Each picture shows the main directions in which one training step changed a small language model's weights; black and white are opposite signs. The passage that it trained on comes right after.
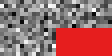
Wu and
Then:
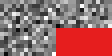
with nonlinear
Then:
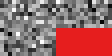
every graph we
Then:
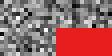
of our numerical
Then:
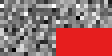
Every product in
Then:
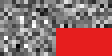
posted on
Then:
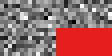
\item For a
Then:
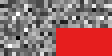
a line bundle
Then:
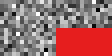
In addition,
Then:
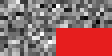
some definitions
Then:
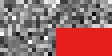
sum symbol
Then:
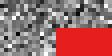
a divisor
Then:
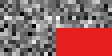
seems to be
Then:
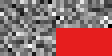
As in the case
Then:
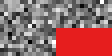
the area of
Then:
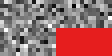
$$ where ${\cal
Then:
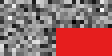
remains bounded,
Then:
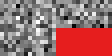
An example of an
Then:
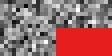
the FOM
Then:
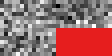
there is a
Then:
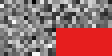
and $\tt'
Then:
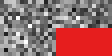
as discussed
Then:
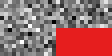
definite form is
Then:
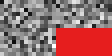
of Wu
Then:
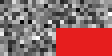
is injective and
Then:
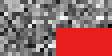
the coefficients
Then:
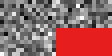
The standard theory for
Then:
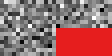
as, for
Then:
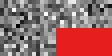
corresponding {\em
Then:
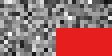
that satisfies the
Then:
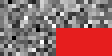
the growth
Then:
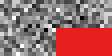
(up to a
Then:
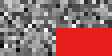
the proof of Theorem
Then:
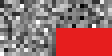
when there are
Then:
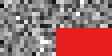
theorem, small
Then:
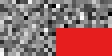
0$. Since the
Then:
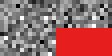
started with
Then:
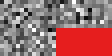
of $\Gamma$,
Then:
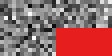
number]. To
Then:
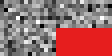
space and time.
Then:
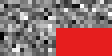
\item When
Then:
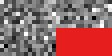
is because the
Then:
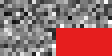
$C$ is
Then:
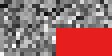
finally deduce
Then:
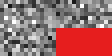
and convection
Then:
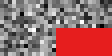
solution that corresponds
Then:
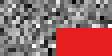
are at most
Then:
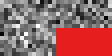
The functor
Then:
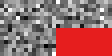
arbitrary point of
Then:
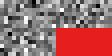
modeling of the
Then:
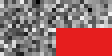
geometric structure
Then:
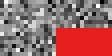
assume that $ f
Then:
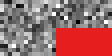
+ \delta s
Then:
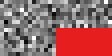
$\Gamma$ is
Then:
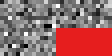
end, note
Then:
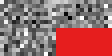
can be solved
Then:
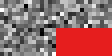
the law of
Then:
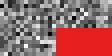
of good
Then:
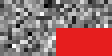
of homology).
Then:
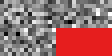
is shown in this
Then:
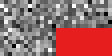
trivially on
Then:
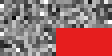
$b$ have
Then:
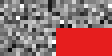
obtain the following
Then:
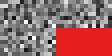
ces constructions
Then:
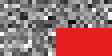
\item $\widetilde
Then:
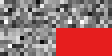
exists an interval
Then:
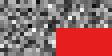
an homomorphism of
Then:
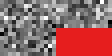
coefficients are
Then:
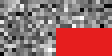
some (and
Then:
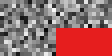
the observed
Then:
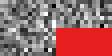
mention that
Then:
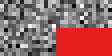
provided that
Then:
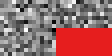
theorem asserts
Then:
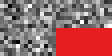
heat equation with
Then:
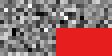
algorithms to
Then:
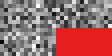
vector in the
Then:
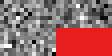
of functions theory for
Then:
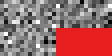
order is as
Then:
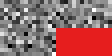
in the case of
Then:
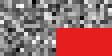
\omega$. It
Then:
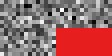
except on
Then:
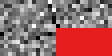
q$ and
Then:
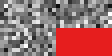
dimension is solved
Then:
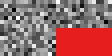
give rise
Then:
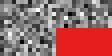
0$, where
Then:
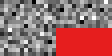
We obtain that
